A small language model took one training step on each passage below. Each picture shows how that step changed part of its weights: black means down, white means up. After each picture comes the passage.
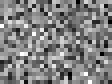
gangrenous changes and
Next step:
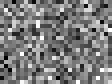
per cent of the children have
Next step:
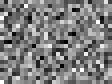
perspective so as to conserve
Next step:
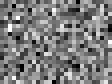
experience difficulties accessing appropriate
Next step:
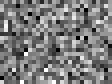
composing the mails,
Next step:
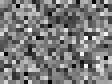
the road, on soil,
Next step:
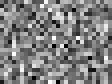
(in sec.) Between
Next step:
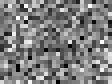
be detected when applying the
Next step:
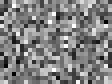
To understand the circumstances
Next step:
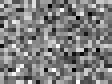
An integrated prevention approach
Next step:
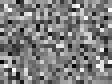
the frequency distribution tables, bar
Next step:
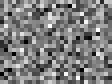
temperature is very much lowered,
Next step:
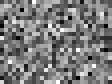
lesser awareness among the public about
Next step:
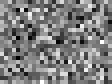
across multiple nodes, which makes
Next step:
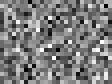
denying the existence of
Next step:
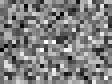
explained by the use of
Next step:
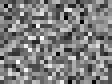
May 2020 of The Central
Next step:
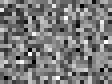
been shown by Leroux
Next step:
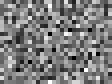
vertices u and v of a
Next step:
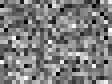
earth. The major components present
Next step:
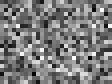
a MR is from an existing
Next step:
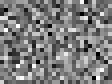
cooperation with one another.
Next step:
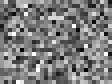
work. Most said it
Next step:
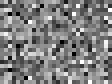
cultural bias; most parents
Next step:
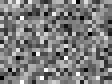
in the booking process of
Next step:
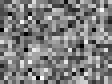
"Leadership with
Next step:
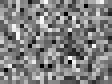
2.8 Risk management In
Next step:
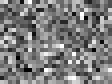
on each day. This document provides
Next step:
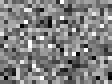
pylori* is present
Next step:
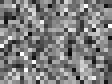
Cloud Platform, are
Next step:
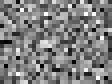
video, audio,
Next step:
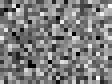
two tactus that can be
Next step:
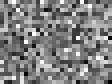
enhancing green spaces in all
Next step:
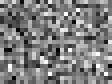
the product (Table 1).
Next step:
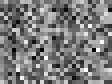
DGEBA composite with
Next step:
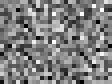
THE TOPICS
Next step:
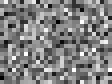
research results which could damage the
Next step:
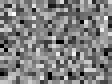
challenging, but generates
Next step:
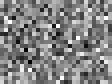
constantly vies for their
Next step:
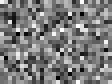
and its effects on the Indian
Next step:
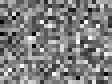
fuels (in the form of
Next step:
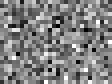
literature can be divided into three
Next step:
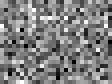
in this increasingly competitive
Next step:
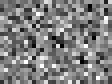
T. Agrawal and
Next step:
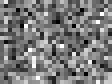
service using the proposed framework. In
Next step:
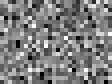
a linear accelerator and
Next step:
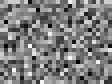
Stark² and John
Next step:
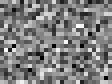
actors that participate in one or
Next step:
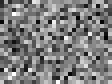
favourable exposure to the
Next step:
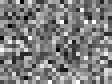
in social work education, the development
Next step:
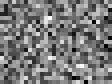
auto dryer with
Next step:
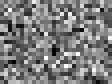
process. This scaffolding
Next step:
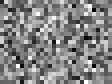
Lemu Norte,
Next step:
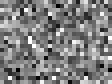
their surroundings to produce factors
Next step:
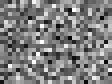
of excessive or deficient
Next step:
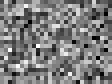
criminals' mental
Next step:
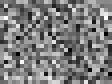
happens. Due to
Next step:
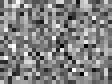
to effective evidence-based action to
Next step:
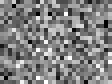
60 Table 4 shows that the average
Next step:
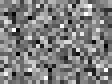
levels of 0, 60,
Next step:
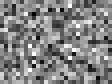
School Level and Below
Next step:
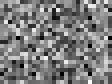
a partnership between the public sector and
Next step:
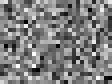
colonial Nigeria and by
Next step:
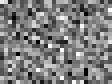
and socio-economic variables.
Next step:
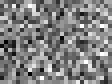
is a highly significant finding,
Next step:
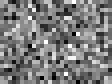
pointed apex and
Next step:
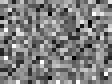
informed stipulated time
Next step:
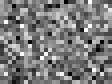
10. Do you think that
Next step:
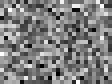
vitro* model designed to
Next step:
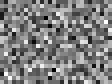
W., Günther
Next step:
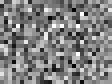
level of POPD issues
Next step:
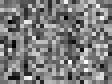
frequent departures, and
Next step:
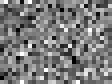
on the conversion of an
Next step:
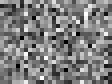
urban environment and even certification systems
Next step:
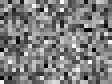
should be provided for both the
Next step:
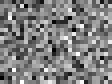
standard by testing the length change before
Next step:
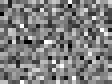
50 thousand and each
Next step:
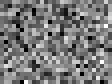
occurred in Kolkata
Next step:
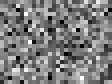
in BPH biotype
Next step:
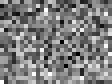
who is most commonly of a
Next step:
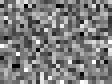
modern media. Others
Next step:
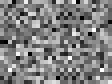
in a scenario in which the value
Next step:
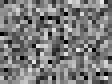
milliliters mL gal
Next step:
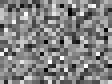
Assessment for ten years at
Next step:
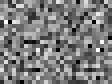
with the water quality 158 respondents
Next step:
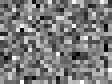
up to 24 hours later.
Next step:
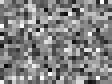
a whole; a newly established
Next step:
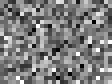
with the principle of the
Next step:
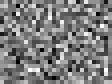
Kirana store,
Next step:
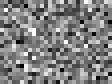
conducted field investigation; curated
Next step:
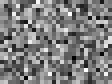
diverse racial, national,
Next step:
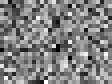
range of intermediate temperatures these
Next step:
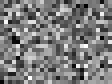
If every two adjacent
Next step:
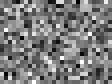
to be developed to ensure consistent and
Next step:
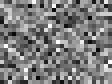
the Impact Factor.
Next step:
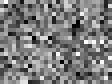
different stages of a clinical
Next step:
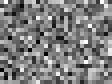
construction and performance of different scenarios
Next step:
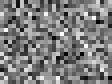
at reducing pathological protein
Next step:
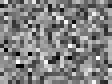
material model" was used. The
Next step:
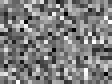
underlying differential equations.
